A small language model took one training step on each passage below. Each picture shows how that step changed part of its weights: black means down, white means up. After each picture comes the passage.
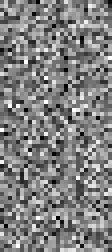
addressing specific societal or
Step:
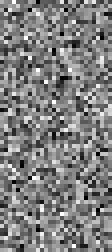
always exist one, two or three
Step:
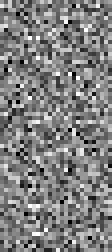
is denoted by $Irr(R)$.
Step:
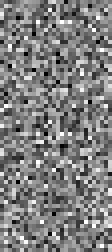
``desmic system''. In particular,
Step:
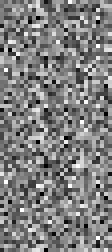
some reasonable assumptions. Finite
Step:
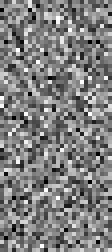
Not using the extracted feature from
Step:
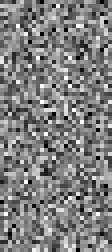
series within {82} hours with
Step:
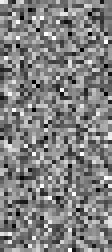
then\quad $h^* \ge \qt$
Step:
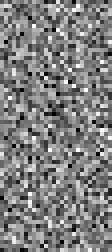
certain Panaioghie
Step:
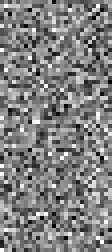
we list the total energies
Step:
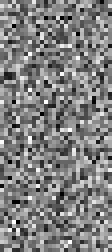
going to die. Still, you
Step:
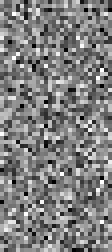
children & adolescence
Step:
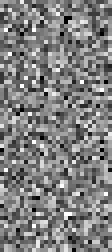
an animal that is at large, including
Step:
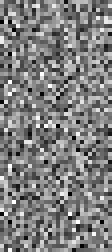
reasonable COA models can be
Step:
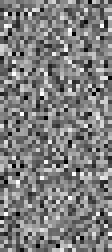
and U-GAT-IT are able to
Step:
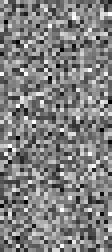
prior to the activation of ductile
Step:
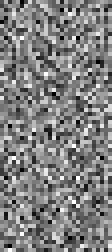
brief outline of the notion of the
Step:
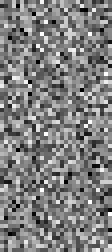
\noindent To show the strong stability of a
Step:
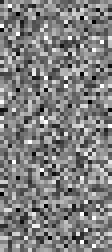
optimizer, 30 epoch,
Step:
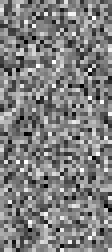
concatenated to its left-hand
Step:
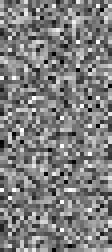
що кожна
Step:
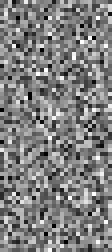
ions were attractive, as in this
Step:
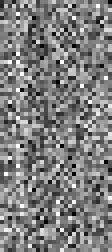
uniqueness of classical solutions to the
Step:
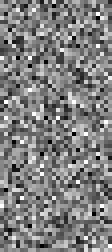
the body is not present. However, if
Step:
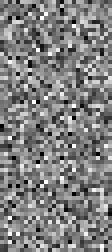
$\mcL$ is a line bundle on
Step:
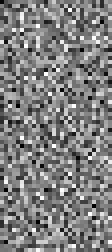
conjunction with study design strategies aimed
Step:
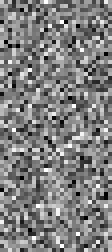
crystals and which can be seen as the
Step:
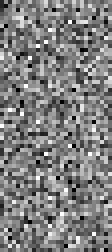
the approach of the LOD, before
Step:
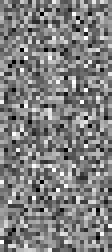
\cite{iharanak}, of group
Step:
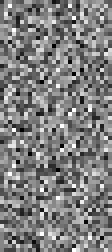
in turn depends on the samples
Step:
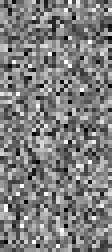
Lemma \ref{shift} shows that if the
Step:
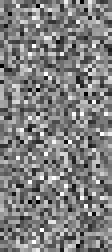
between the maximum percentage difference is
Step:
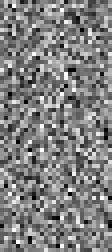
the Proximal Contact Points
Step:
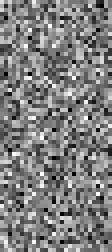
the longest word. The bijection
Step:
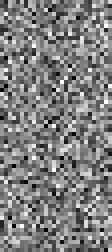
specialists, and general readers. Key
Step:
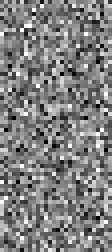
dessin corresponding to the Belyi map
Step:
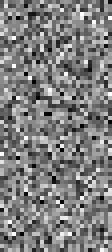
single umbilical artery
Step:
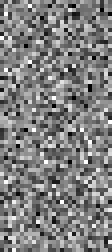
own positive energy eigenvector. It is
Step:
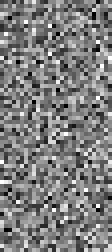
same region and topic. Data
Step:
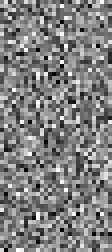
need a complete overhaul in these networks and
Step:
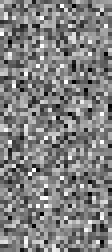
highly educated have better knowledge and
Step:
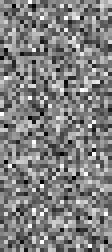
of “women” to
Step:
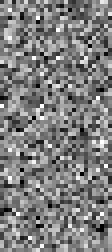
at time $t^n$ is obtained by
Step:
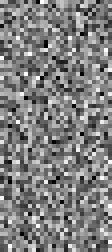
\begin{proof} Let $T \in
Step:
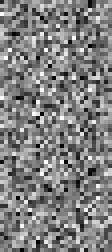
$$ We thus arrive, since
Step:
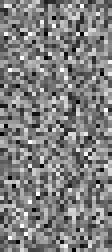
in the regional fauna. The collections
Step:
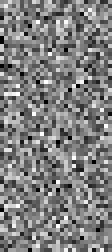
t \cos{\psi} +O\left(
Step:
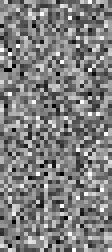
accuracy or compatibility level of roasted
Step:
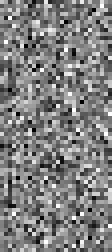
We expect \cite[Conjecture
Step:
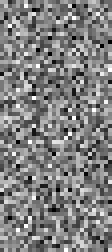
to the pseudo-Riemannian
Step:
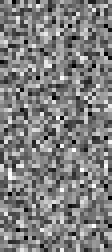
non-constant diffusion
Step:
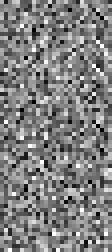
with two weeks intervals. A
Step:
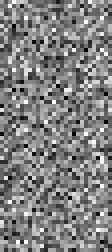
have proved to be effective and has resulted in
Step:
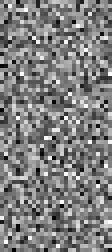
method consists of two approaches as follows. 1.
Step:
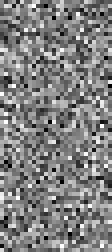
scenario. In this research, a
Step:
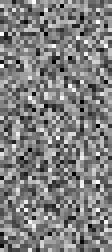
coefficient associated with each agent in accordance with
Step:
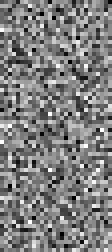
will be done on the engine.
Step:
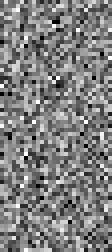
+ B\0 (\alpha)\T$. Since both
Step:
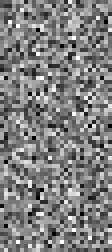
for estimating the quality of shallow water
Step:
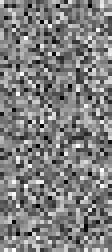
students, for children from lower
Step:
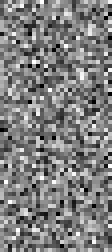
define the series $[\rho]^{(k)},
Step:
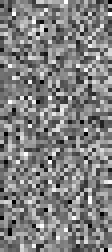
in advancing social research.
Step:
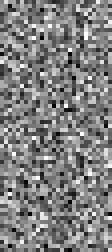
compact in $C^0(\I)$. Then by
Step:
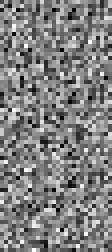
synergistic effect of the combined
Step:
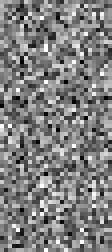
(oceanography, marine
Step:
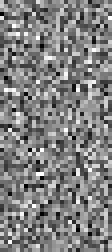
formulation \eqref{eq:MS} for
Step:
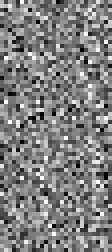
when $y$ is a reflection
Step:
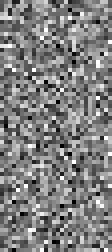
function evaluation time. The white dots
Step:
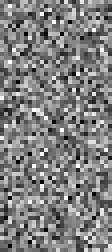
and the resulting Diffusion Map is
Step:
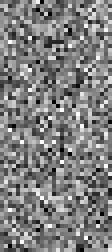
into IT applications and tools.
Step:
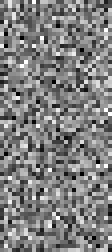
assume that $(\g,\kk)$ is an
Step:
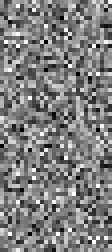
of our own Milky Way
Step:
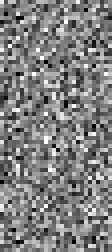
\}$. \end{theorem} \medskip This result
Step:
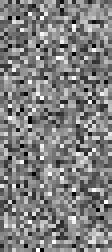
$\tau$ is the trivial map, then
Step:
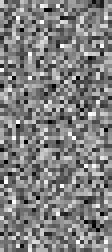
(bar charts, filled bars,
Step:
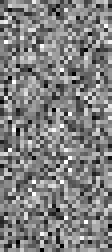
only in simplicial groups which are algebraic models
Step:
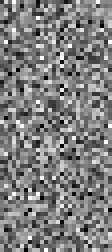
vital challenges face the
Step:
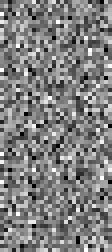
Medicine, Government Medical
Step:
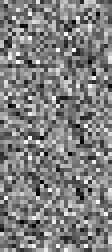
investigate some subclasses of
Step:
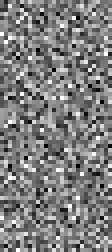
to the reconstruction of infrastructure,
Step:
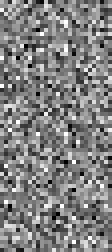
the condition \eqref{ell3} we have
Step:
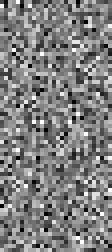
any other computer system easily. The user
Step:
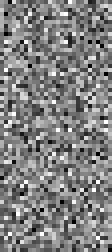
On the one hand, by degrowing
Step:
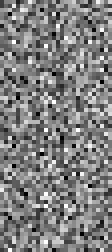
MATLAB. Temperature and
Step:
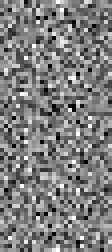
be explained by variations in trade
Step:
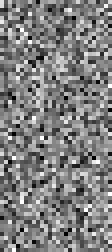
that $B(z)\geq 1$ and
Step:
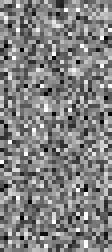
| 86 | Geophysics | 0
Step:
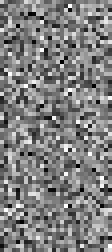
stated above required heavy computation,
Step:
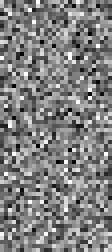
the diagram. They may move within
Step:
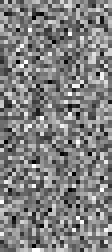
to take a linear reading of the process and assume
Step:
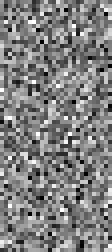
a value of $-4 \text{ pp}
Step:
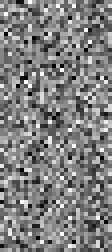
the optimal coordination interval in which the
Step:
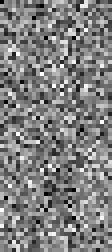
idea without the technical difficulty to
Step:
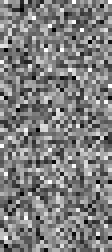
patient got unconscious on
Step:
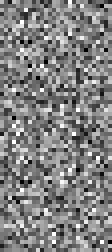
forward difference operator $\Delta$ to both
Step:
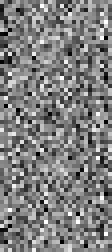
my suffering ceased, and I
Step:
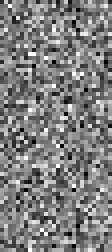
generalized cluster structure onthe dual
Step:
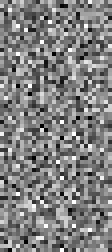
the idea of the propositional logic resolution
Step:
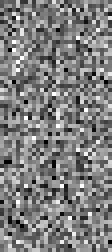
implies coarse embeddability. As
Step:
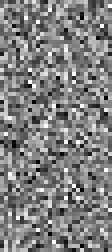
on reductive} $p$-{\it adic
